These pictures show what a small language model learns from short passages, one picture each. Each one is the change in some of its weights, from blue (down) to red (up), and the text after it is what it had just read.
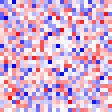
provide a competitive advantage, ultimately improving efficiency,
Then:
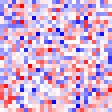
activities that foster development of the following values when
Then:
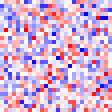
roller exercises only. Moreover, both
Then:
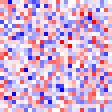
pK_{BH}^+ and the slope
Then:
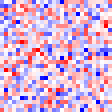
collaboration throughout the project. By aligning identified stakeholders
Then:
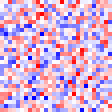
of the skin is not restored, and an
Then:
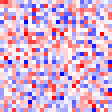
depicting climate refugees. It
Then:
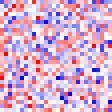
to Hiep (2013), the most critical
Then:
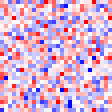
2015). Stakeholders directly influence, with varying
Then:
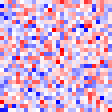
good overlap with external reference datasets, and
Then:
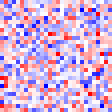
used experimental methods to create intervention and control groups in
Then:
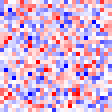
that set one of the main stages for this
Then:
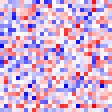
a high rate of stress and other mental conditions in
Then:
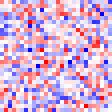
A. S. Aswar* and C.
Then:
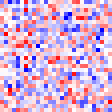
the proximate composition of the meat was
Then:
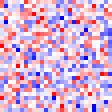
establishment's practises. Additionally, we
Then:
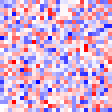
hydrogels, which present problems with
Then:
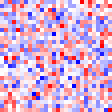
needs to be downlinked without losing
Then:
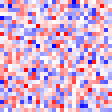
level we mainly focus on how good the user is
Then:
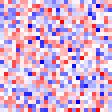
means of screen arts in society and can be
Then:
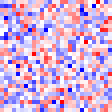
displayed in the institutional websites of the universities
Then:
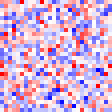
is true that it is not possible to observe
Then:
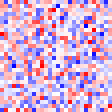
Heeger-Hertter 5 University of
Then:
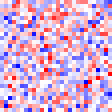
de ce taxon. Cependant, sur
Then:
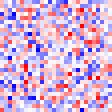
the governments to reduce greenhouse gases emissions
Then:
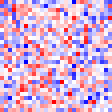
text centered on city life. This activity
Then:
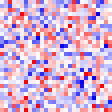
when the input p.d is small
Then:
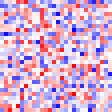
to increase forecasting speed and efficiency.
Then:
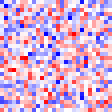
demonstrated the AVE as main statistical test to
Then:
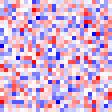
L, Wei Y, Wei X.
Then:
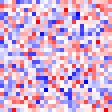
more long trail ‘This is the longest
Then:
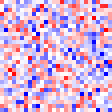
and indirect contact respectively. The comet assay
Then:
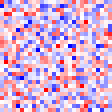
characterized. Received: Dec 15, 2021
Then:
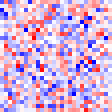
Bob. The potential presence of an
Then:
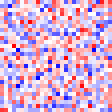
2006). In the initial reference model for the
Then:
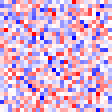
attracted significant interest as a target.¹⁰⁸
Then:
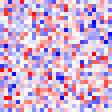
; dct:description "Ogham
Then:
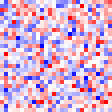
data. ELIXIR will assume limited
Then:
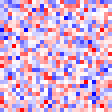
to the *Institutio
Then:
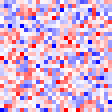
118 such as heat transfer, take place in
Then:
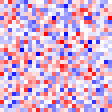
10 and 11 patients, resection &
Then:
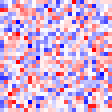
mass, BMC-bone mineral
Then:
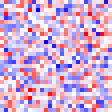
by GRNET - EO related background
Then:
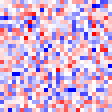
A and A^{-1} are as follow:
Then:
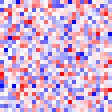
learning about agricultural cultivation with the cultural nuances
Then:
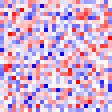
the number of points used to fit the models.
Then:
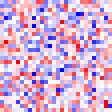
far. All specimens are stored in the author's
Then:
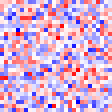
the next section we consider how this affects the performance
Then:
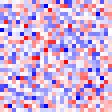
secretome harbour profound lung structural
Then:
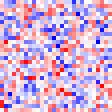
different clinical conditions. Being physically active becomes
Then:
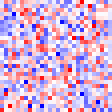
such as diabetes or infection, as well
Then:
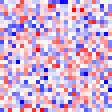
from Figure 12 that the SiC layer in the
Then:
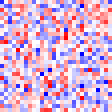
environments necessitate specific solutions for each
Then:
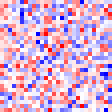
connections with all branches.
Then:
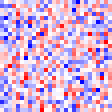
Modibbo Adama University, Yola,
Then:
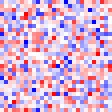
an inversion-related atom. Fig.
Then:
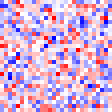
behavior. Education research has explored how social modeling and
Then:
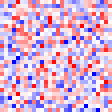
all findings are derived exclusively from the
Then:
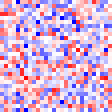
currently being examined. Electrochemical systems consisting
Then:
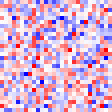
modulus versus curing time Fig5 shows the
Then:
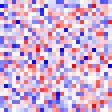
technology-related challenges. Overall, the findings of
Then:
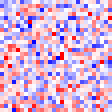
Conversion and Management: X*, 20,
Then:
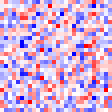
a person connects much earlier and remains a part
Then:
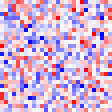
do not stop just here. He goes
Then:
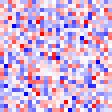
potential applications in pharmaceutical and cosmetic
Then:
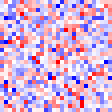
which specific functional groups are responsible for binding
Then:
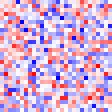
relatively small. Table 2. Table 2 Areas
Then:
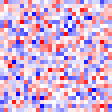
peculiarities of the practical use of
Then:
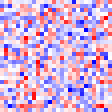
potent drug in the management and treatment of
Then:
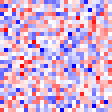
one of these [10]. In organization techniques,
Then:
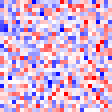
research and innovation programme under grant agreement No
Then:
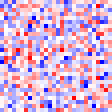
Despite the availability of multiple modalities for LV
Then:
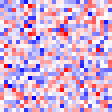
Unfortunately some coordinate-like information
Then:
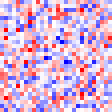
K. H. & Cheng,
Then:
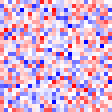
type. The FE-Sem examination was
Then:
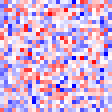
positive controls. The studied oil showed significant activity against
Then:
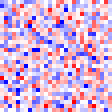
Orwell's insights into media manipulation and political
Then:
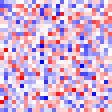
resources and local factors (Katsoni
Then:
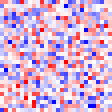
is mainly directed towards the envelope.
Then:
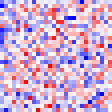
labour and competitiveness. The model of health and
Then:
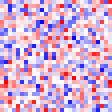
ferroelectric effect and ferroelectric elasticity
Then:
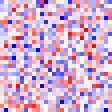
since they are usually highly distributed and polyglot
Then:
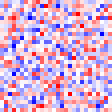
stakeholders is the only way to curb the spread
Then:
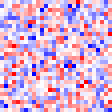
Park in 1962. By the late
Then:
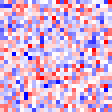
characteristics and low gate leakage at a
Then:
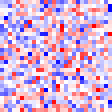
ECDC <input checked=""
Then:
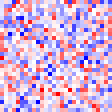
et al. 2011). However, to predict and
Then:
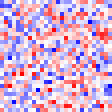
conductive metal electrode by very long metal
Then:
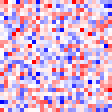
and crossing time without stimulation, when using
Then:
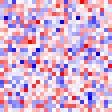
extended time frames. - [3] A
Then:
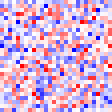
key vocabulary by focusing on meaning (ways of
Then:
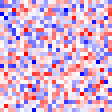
better description of experimental observations. Moreover, the rate
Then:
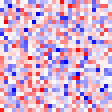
and beautiful environment (Phong and
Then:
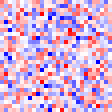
combined with clever application of appropriate color
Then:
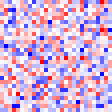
compressor duration (s) T_2
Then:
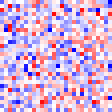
globules*, there was concomitant
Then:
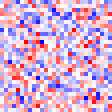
the target, is different. In the case of
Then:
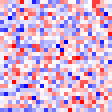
the co-crystallized ligand
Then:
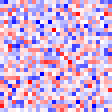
need to improve on their end-of-life
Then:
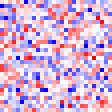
constitute the mature examples of world literature.
